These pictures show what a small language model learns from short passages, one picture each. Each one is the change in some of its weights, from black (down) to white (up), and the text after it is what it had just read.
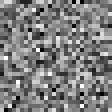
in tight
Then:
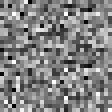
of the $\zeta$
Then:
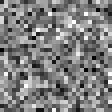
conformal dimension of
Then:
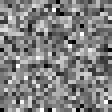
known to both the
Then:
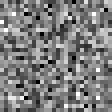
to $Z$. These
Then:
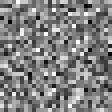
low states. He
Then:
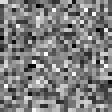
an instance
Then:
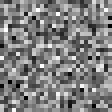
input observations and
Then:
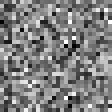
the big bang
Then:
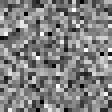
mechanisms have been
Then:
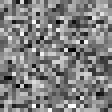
portion of the
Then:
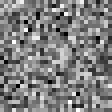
y_e$ and
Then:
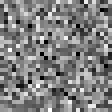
turning on its
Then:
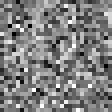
distortions seem
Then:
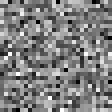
with nonvanishing
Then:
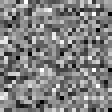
and laminar flow
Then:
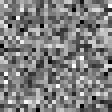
then there is no
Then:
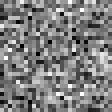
in accordance with
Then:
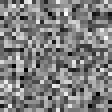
shows that the solution may
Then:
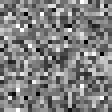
a simulation that is
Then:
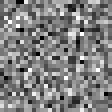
galaxies. These defined
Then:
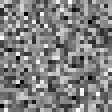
same direction and of
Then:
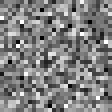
pressure. However,
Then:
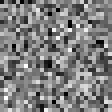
procedure is
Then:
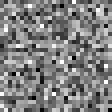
with the same notation
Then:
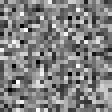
$j$ in
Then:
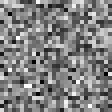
possible to construct
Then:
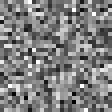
results suggest that both
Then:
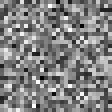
deflection as a
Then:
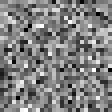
As far as the
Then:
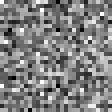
scale of the Figure 2
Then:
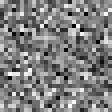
models. From the
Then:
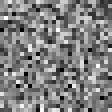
factor is different from the
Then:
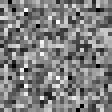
and propagator
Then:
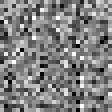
k_y)$ are
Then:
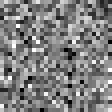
from the LDA
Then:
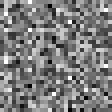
exists for
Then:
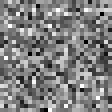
traversed. In
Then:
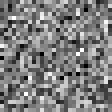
and\ \citenamefont
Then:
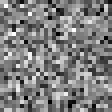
signals that serve
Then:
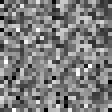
[22]. The total
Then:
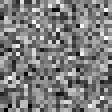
action list
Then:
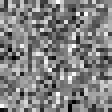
codes, a
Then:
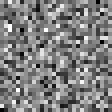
exceeds a
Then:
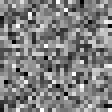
two other lines are
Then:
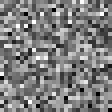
results of the simulation
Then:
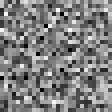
underfitting of
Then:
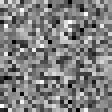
particular values as a function
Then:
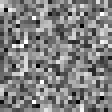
beyond the
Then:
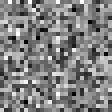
the structures that are
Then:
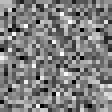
illustrate where
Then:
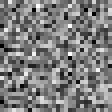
as an effective
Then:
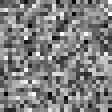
the own
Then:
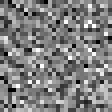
$\grad V$
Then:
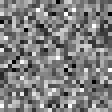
AI systems.
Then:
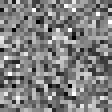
following, we describe
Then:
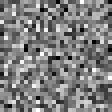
X$. It can be
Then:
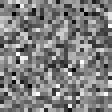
from conventional
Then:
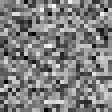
densities in our
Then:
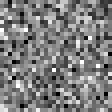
The spectrum of ${\cal
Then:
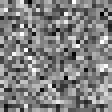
keV count
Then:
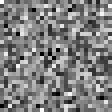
found a steeply
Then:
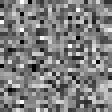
$$ Now
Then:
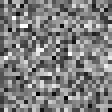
over the external
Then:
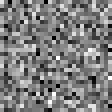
overall market
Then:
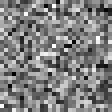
The northern
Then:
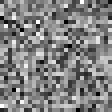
nm), and a
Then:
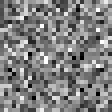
be described by the following
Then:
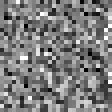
In contrast,
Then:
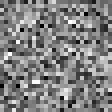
focused region and
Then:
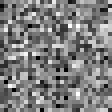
the theory lies in
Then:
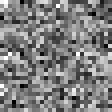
to efficiently
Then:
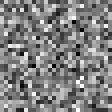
and couplings.
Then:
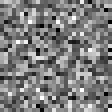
of mean-field
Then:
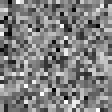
a broad
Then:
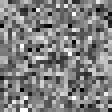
of the grand
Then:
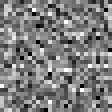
differ. Content
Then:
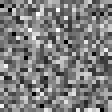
At supply
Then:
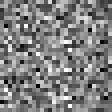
are invariant under
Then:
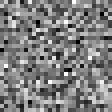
coil of radius
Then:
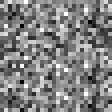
potential component.
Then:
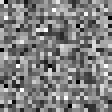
contribution to study of
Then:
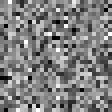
works typically
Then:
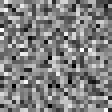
previously, we
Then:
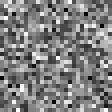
a factor of 10 during
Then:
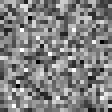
scattering in our
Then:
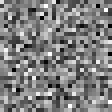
model (only
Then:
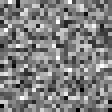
with a generator of
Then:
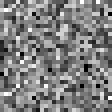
part cannot be
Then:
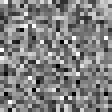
the {\it local
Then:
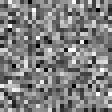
be passed to
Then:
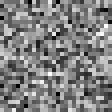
collected and
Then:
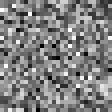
This model, as well
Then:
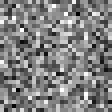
energy (Fig.
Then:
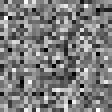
Computation in
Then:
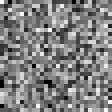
other hand, it
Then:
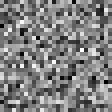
and no others.
